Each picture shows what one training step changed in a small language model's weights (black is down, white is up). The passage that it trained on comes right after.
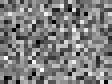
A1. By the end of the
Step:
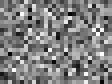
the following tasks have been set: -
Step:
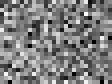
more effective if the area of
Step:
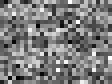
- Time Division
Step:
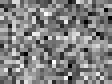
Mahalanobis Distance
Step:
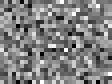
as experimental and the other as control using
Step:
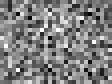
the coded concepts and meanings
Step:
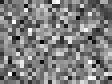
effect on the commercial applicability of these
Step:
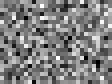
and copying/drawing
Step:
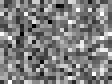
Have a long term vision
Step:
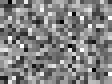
and Kabir Medical College
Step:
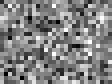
to remove obfuscating
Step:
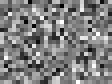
country of residence (73%),
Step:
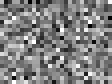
rapid urbanization and the limited
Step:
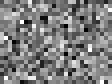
rougher structure than the
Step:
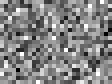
and 0.70, respectively
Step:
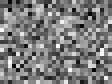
for geothermal energy systems.
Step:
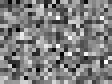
for urine sample manipulation
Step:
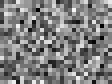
Overlapping of Acts
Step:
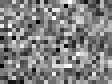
a favourable 1:1
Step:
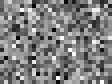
for BioBERT we achieved
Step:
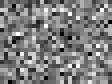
form a VEGF molecule
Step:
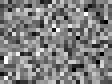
to identify and map architectural practices
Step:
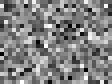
content (%) of sorghum
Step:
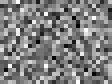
For this reason it is necessary to
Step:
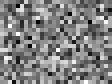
is the number of chain
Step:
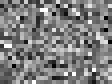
wireless communication networks,
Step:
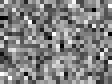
Colorado beetle and
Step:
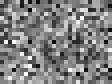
citizen participation approaches, we
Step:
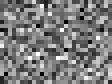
for this purpose: (1)
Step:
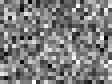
full per-task results for the
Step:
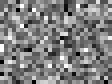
oficiais do governo
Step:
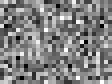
and 6) cultivating
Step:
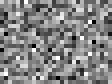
Northeast India*. *Journal
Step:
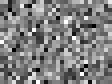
of crops other than
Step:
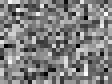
the implementation of NEP 2020.
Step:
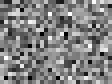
quality-control standards.** -
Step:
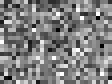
digital output (like powering an
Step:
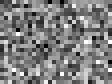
with a variety of other pathological
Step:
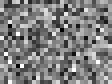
proper academic support and are compelled
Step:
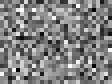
learning. Key words:
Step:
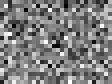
computing environments.
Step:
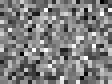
maintain this consistency in the target language
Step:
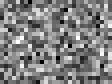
signal, and allowing the
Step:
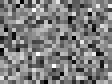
when children also created home food
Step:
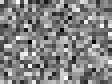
Service, the research used determinants
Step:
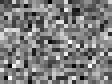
with a decreased incidence of
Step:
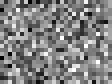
message, and this increases in power
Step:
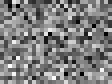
disproportionate harm that women
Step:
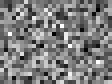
thesis. Ufa,
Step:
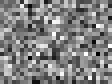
that parents should set aside time
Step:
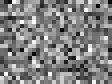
- European Commission (2016) Open Science
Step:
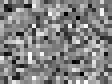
and blood pressure (BP)) were
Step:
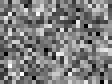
level of Hb1Ac in the
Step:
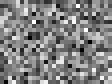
Nowruz in the region.
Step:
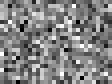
considered a relatively ‘light
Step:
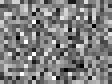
N such that for $n >
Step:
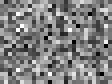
(%) Frequency (%)
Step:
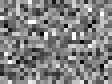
North Macedonia *V.
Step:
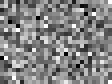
The interrogator may also be
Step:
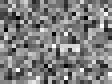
the mountainous regions of
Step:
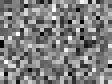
success or failure of the intervention.
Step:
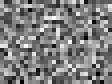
Referencing Table
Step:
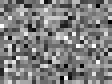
be a three-layer
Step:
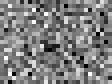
others achieve the same state after they have
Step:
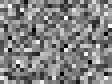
and lower inner bark
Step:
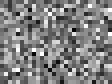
the Effect occurs because of an
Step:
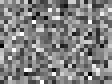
National Cancer Registration
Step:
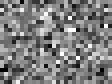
still the main access to the rest of
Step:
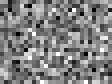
of the prepared beams.
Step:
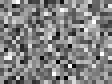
2006, is a random walk
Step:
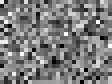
carriers, both normal
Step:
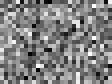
conversions due to their high
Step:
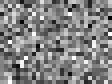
blood were analyzed for proximate
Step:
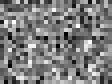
skin at every available opportunity,
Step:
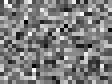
regions and mostly in 7 areas of
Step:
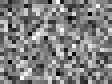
impact of climate change. It also
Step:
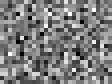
the pitch differences are very
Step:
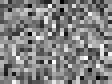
to the project in advance for
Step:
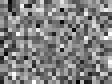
of CNHS but also
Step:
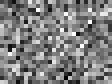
low birth-weight
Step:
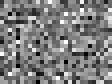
such as spheres,
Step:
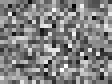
number of epochs was set to
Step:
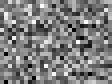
excessive clashes among each
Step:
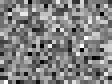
work by using historical
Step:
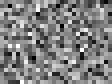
imputation was performed on our
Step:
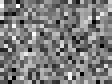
psychosocial factors as DNA,
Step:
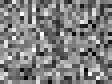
/ Partnership Development Process
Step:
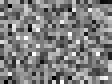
we consider a two-channel
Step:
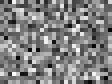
Cowpea is a widely
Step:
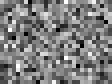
work, in which S. G.,
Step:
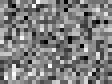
inequalities between genders
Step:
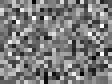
it is formally recognized alongside
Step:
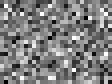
the height of nearby structures
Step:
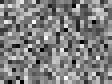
is a 355 digit number
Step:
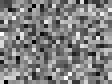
social institutions undergo transformation.
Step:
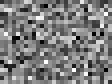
the affordability crisis.
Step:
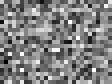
safety constraints. 3.
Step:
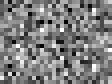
in addition to the signals for the
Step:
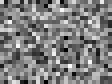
technical, too, and so does
